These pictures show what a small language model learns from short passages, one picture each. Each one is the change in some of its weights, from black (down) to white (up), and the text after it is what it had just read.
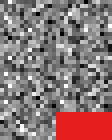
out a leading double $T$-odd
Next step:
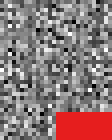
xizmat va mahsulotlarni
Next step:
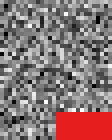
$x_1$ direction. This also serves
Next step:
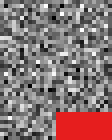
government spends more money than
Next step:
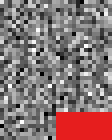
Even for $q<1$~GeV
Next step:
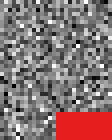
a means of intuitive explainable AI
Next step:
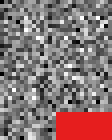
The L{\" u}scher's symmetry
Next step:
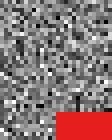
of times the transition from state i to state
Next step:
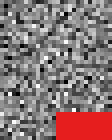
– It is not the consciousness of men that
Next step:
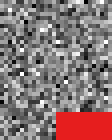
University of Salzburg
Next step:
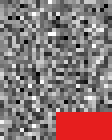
Study of the History of
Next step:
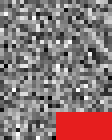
publication. **Data availability**
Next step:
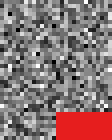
filament, the magnitude of which is
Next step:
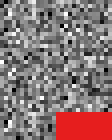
to be implemented independently at each
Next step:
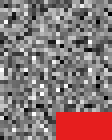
cervical spine. Evaluation of
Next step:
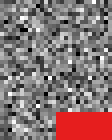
summary This deliverable includes:
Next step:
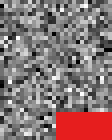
mining-based vulnerability prediction models
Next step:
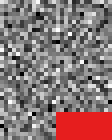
реальность берет свои
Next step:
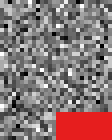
corresponding to the $Fe^{3+}$
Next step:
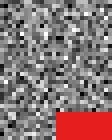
$N^a$ represents the basis
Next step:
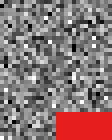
We develop the theoretical description to model the
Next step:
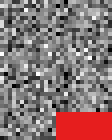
manière générale,
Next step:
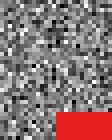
it and returns to the starting point
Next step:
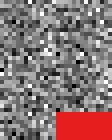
| No change | | 3% increase |
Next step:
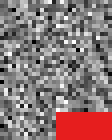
the estimated swelling potential models is
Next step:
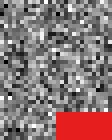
from the rule of dot product between
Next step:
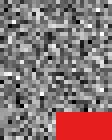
MeV), the first escape peak
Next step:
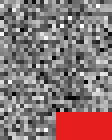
and bi-normal vectors to the
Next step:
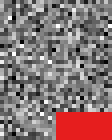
complexed with blood proteins or cell
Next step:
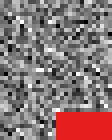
dimensionless velocities $\beta
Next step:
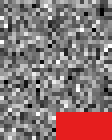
evaluated from an optical Glauber
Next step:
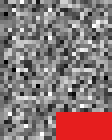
H. Anjelo J. va
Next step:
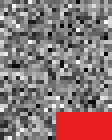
kaufte für ihren
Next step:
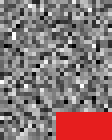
All these programs are only for
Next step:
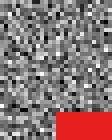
significantly greater in stressful
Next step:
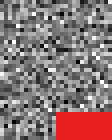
best-fit electron temperature of
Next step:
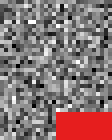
Keywords: Iron
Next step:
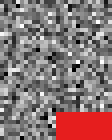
dozen of maser sources of
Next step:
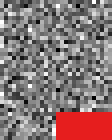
at a different value of $\delta\phi$, which would
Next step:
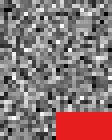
first. Teeth are difficult to
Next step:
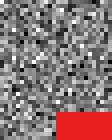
power. It is worth recalling that
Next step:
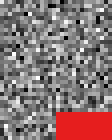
a minimum of) the effective potential,
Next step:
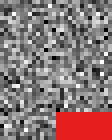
\author{A. Napoli}
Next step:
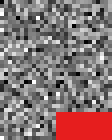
Interest in distance learning in
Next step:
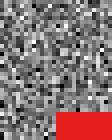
unpartitioned gigamatrix analysis.
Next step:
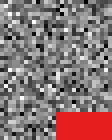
Collaborating Organisations as part
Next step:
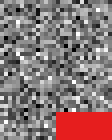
nazmda ham sa'j
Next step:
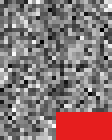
range $\xi\sim 100$ nm
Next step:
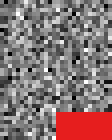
comprise our $\Lambda$-system are
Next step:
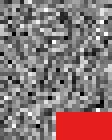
classes of solutions. We will require a
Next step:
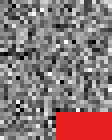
development of the global economy,
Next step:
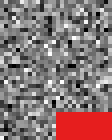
kabi dehqonchilik
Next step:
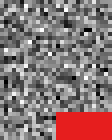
sinishi, ayniqsa,
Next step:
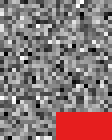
can be ascribed mostly to warm
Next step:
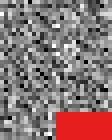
что его придумали
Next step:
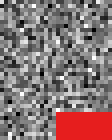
Abstract. In this article, the
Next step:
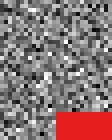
Carvalho, R. M. F.,
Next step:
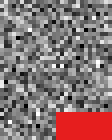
growth rate and pre-dorsal length
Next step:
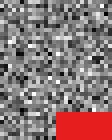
be considered to be insignificant because
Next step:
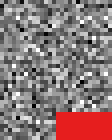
la investigación y la extensión,
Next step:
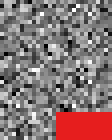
the downloading of CMIP
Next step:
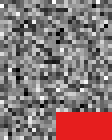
one may form a generalized $\langle p
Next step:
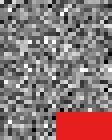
Stephen D. Reese,
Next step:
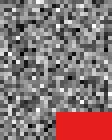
constrained to remain coincident
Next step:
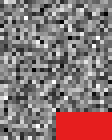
and the question that objectively no one will
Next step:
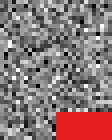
presence of weakly trapped electrons
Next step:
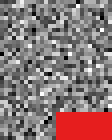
of pictorial conventions. This
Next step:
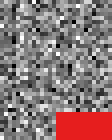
yordam beradi va bu o‘z
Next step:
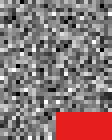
reveals that the situation is more
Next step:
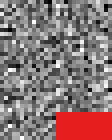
o`rganish metodi –
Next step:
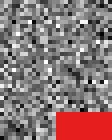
la pena de muerte
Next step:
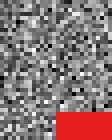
region of Maharashtra state- A
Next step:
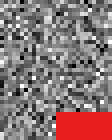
tasniflash orqali
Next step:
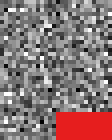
step-by-step integration The
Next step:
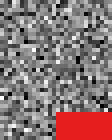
traffic as well as attack
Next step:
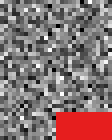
(see Table VIII).
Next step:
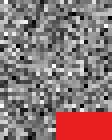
training about mental illness.
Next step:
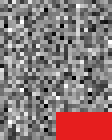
сифатида. Юрид.
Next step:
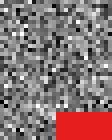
by Einstein has $w=-1$
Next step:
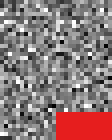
durante el periodo de
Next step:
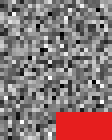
image, each time adjusting the data by
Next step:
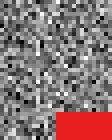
*C. pontica* і *C.
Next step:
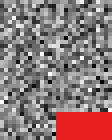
de docentes, de manera que se
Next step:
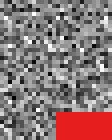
lugar donde se ejecutan las
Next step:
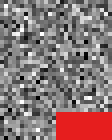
the results of the previous 1D theory based
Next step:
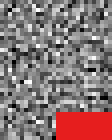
settings or around infected individuals.
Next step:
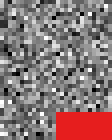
cavities. Blue squares,
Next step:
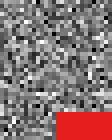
погляд, формуються
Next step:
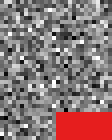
flux ropes. In Model 1,
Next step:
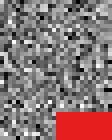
(3) The death of the parasite
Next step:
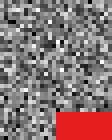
outrightly rejecting it.
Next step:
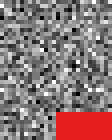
masofaviy (onlayn)
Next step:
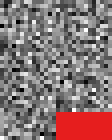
research which is based on a research question.
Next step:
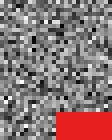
before stranding. Conclusions
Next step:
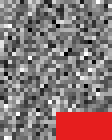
\quad (12)$$ Torque of
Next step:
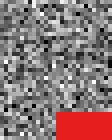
работ по уменьшению
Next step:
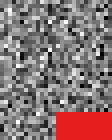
along several favoured
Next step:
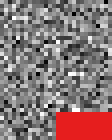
molecular communication method that utilizes
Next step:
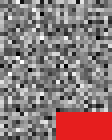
қарши курашиш
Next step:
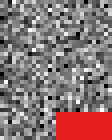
of Alborz mountains in the
